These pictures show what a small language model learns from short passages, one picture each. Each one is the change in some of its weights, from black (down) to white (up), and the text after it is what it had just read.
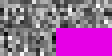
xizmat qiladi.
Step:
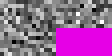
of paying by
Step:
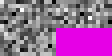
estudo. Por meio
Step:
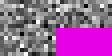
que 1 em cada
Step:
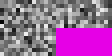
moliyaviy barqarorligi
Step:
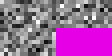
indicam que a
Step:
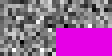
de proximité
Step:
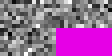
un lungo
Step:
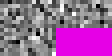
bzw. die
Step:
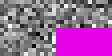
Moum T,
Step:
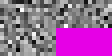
embarque do
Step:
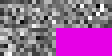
borilgan tadqiqot
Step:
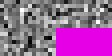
газ ишлаб
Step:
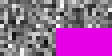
xos ifoda
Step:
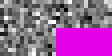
в последние
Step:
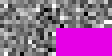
на достижения
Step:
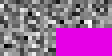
Бобин //
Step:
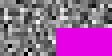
зміни її
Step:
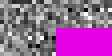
succedere e
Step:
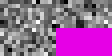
du personnel.
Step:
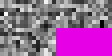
assim como a
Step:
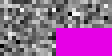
în implementarea
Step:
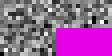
e queira saber
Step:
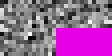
Nutzen von
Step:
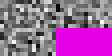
eng muhim va mustaqil
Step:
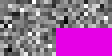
того, что
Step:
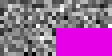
kabi bir qator
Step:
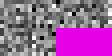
dos estudantes.
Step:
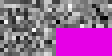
iboralar keng
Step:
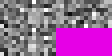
тадқиқот ишларида
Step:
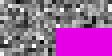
elementos que se
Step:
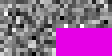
da metodologia de
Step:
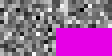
va gul
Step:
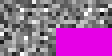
ўзининг тадқиқот
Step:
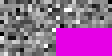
serviços a
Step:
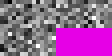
Centro Cultural
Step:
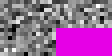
der Umgebung
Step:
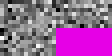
Bu badiiy
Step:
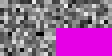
faolligi va
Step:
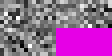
führt zu
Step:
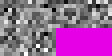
zonas se
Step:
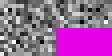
of the world
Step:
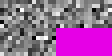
rivojlantirish uchun turli pedagogik
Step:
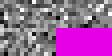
учун стратегик
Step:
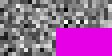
talab kiladi.
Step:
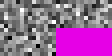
маша имеют
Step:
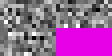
of teachers of
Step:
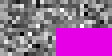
la escasa
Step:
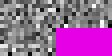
tâches dans
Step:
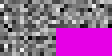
и улучшения
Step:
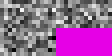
în mod specific
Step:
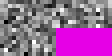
Deste modo,
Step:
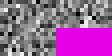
Lee et
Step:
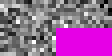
the results of
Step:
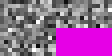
de noodige
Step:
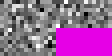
al parecer
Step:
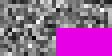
de alta
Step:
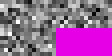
the main factors
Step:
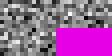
trend in a
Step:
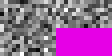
waarin de
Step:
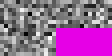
у пракси
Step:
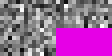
recursos de primera
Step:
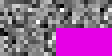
mais consistente
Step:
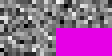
samarali vosita
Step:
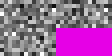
suv solib
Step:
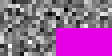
și scheme de
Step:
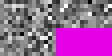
as projeções
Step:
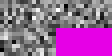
tool, and
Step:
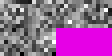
alternativa para el
